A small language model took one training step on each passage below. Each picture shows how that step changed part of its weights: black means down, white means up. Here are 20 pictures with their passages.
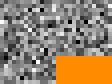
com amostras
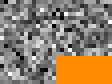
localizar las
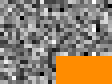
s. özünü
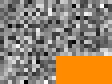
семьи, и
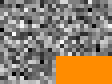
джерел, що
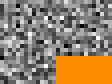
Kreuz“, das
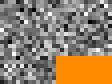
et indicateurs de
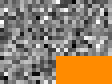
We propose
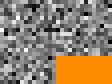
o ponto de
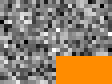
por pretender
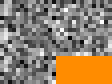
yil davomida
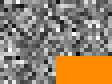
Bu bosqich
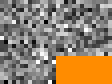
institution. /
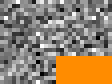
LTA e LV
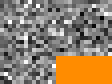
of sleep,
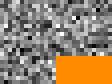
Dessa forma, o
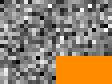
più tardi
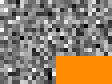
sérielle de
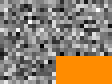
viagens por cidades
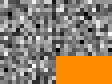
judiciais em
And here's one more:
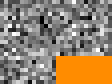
va hodisalardan
